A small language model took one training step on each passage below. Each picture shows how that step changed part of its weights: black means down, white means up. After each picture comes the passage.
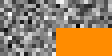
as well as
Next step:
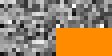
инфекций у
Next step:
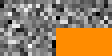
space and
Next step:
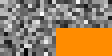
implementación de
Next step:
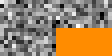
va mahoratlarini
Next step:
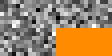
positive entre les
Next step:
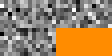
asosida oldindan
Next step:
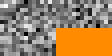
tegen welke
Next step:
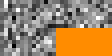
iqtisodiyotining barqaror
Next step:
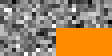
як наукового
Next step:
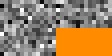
na cooperativa
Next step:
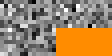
protegidas pelo
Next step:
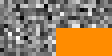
axborot agentligi
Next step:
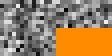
применять, в
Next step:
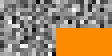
Information Science and
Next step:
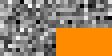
bem, muitas
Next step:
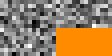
el riesgo
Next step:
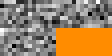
و بی
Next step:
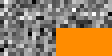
tizimni F
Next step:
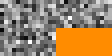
um indivíduo
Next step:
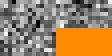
por áreas temáticas
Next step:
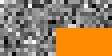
matematik asoslari
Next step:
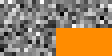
в и д
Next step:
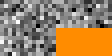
sebeple iç
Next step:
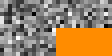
van een ander
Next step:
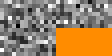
Bu duragay
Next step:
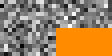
у шитку
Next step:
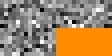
le taro,
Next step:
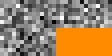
itu, siswa
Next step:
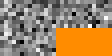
muammolarni hal
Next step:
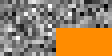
hemen hemen
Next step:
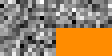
породе является
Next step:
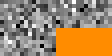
résultent de
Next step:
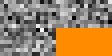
superar os
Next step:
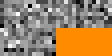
ve pozitif
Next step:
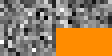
ter havido um
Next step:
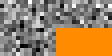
образом уже в
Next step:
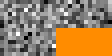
çok iyi
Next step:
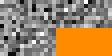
Instituto de Ciências
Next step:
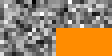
muhim omillaridan biri
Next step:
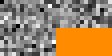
a temática,
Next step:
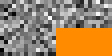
приводу в
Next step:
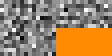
científico y
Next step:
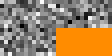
до нас в
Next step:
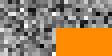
computó en
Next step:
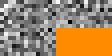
En la I
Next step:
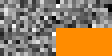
ПВ и организации
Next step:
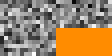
que prepare
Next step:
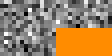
estimulação de
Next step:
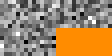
мировой экономики
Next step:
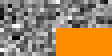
linguística voltada
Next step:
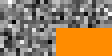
ser. Y,
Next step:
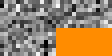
населения являются показатели
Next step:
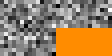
perante outros
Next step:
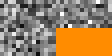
того, это
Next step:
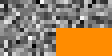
de Estilo
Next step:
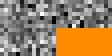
equipo de trabajo
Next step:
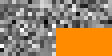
kuragi yerga
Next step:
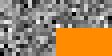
faollikni rivojlantirish uchun
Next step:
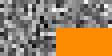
final dessa
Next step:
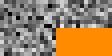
objetos para
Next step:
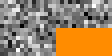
неба, и
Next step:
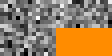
conductos de
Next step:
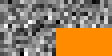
"un objet
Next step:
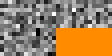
mais moderna para
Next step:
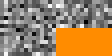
que dicho
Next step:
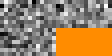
tizimini yanada
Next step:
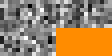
desempenha papel
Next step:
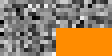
de movimentos
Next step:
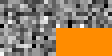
Journal of Islamic
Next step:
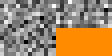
представляет собой
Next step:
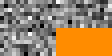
of National University
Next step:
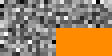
entre os mais diversos
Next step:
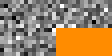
van opleiden
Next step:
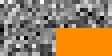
в международных
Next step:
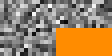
de sufrir
